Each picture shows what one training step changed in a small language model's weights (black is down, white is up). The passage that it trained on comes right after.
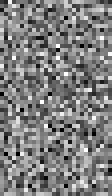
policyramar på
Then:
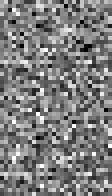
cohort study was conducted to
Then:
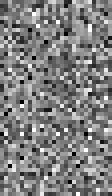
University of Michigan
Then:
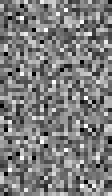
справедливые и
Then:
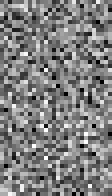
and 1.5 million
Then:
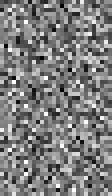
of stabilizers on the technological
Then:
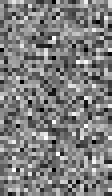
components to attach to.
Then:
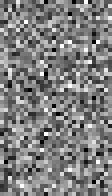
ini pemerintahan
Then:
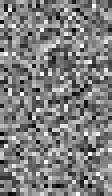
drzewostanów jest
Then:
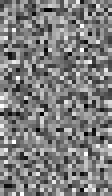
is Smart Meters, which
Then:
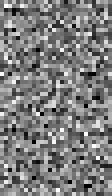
através das produções
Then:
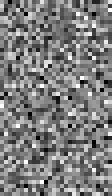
at a correct understanding
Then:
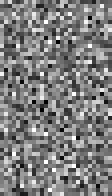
reduction in foreign direct
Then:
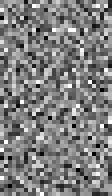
Клекка и др.;
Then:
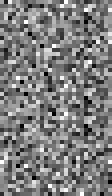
maken. Het gebruik
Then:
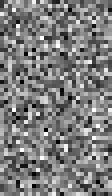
idées en projets
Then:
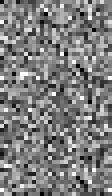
e campi. Quando
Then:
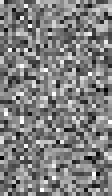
mención a que no es de
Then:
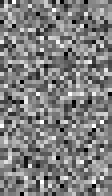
out in time, if the doctors
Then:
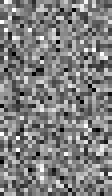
(d) The Step Size
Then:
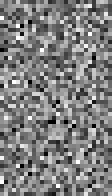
classification system are the novel
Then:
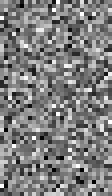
por cabeça de
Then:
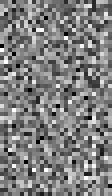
bo'lgan bemorlarni
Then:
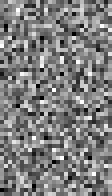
Critère de mesure
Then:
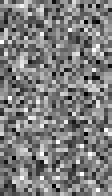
from 3.7 mm to
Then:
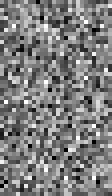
of body weight. Some
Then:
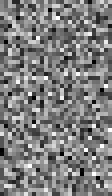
non-negligible deviation
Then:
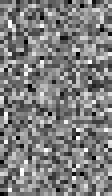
to drive oscillator),
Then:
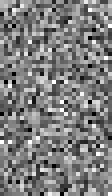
of Ni^{II} complex
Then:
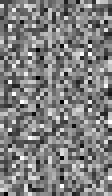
Обзор моделей
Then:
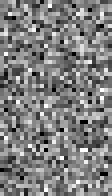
must come from joint
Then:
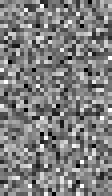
are requested to prepare for
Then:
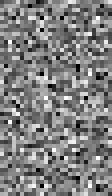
de: eu não sei como
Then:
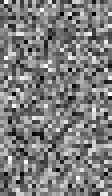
attracting increasing
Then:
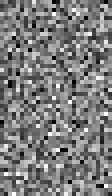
varying environmental conditions.
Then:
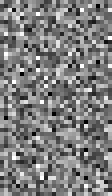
préstamo adaptado
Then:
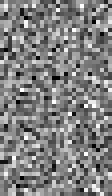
(Table 3). The highest
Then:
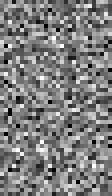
concrete and is more suitable
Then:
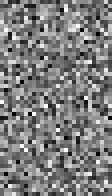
materials for tandem solar
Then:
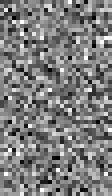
a stochastic potential,
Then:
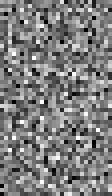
people recycle more?
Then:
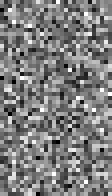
previously worked also for a
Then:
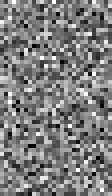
e abrangente das
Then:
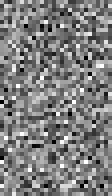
In'am. *Falsafah
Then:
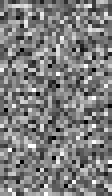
the total amount of
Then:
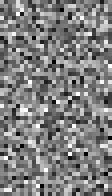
preserve cultural heritage.
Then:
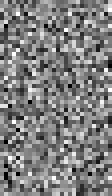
В первом разделе
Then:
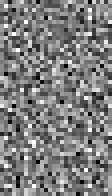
tree contamination, as
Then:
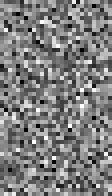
evaluiert worden ist:
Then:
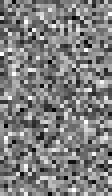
Strains Isolated
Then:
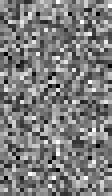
%) увеличить
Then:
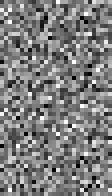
future prospects
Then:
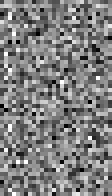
7: Abstract EARMA
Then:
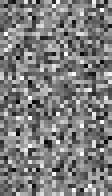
immersing themselves
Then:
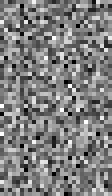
in discovery portals matter
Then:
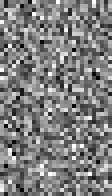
l'Investissement et
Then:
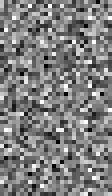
that the proposed mechanism
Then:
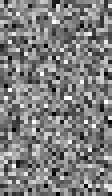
yosh talabalikka
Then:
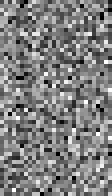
то время как в
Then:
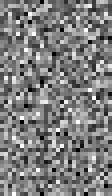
o diagnóstico
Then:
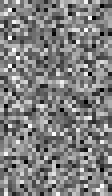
emotivo umano si
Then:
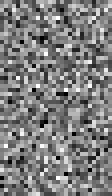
be considered. Experimental
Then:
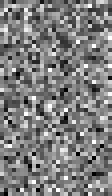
to is, then the required level
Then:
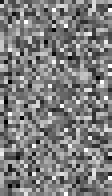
of Mining and Geological
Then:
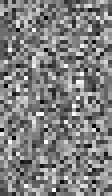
bo'lishini maqsad
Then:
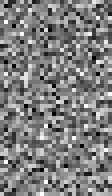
V. Singh and A.
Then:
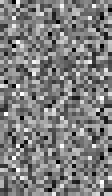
тезкорлик билан
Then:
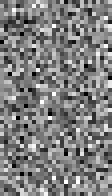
do consentimento. Rio de
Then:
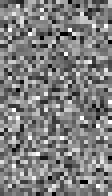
concentra na análise da
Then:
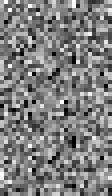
*El estilo del
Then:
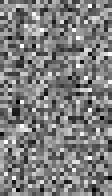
25 раз больше
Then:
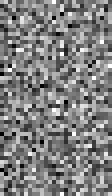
Biosci Biotechnol
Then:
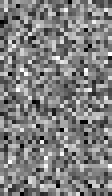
middle thirds of
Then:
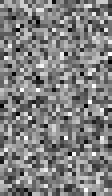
it adds no value to the
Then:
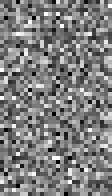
the energy from environment or universe and
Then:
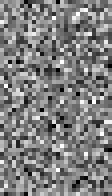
у пациентов при
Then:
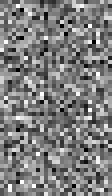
the onset of convection as
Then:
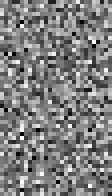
in forma più
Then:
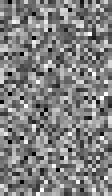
года». По
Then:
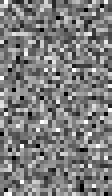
the agriculture.
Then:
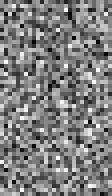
properties [36]. The term
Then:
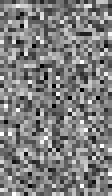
the expectation of an item in
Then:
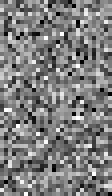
pretpostavili smo da
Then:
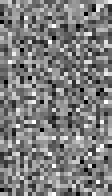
ayollar ulushi
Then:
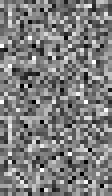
este concepto se utiliza
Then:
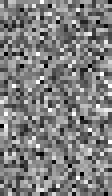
и тестирование
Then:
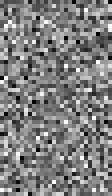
in hoarseness.
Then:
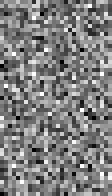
ётган ерларда
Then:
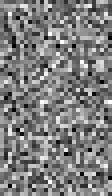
tal manera, que la calidad
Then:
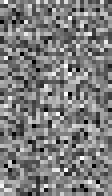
environmentally friendly practices
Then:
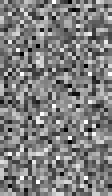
de Jesus”*, por uma
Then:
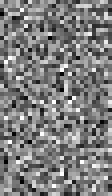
finite difference method. This analysis
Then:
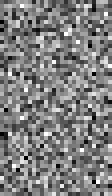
uchun o'quv treninglari
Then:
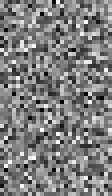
yang mengikuti
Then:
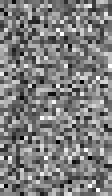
access control; identification of
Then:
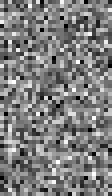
de las mujeres. A
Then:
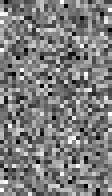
ce qui permet
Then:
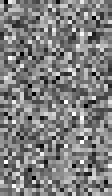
Agência Municipal
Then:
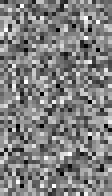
– це не переспів
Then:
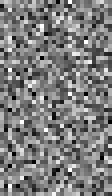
de la catedral de
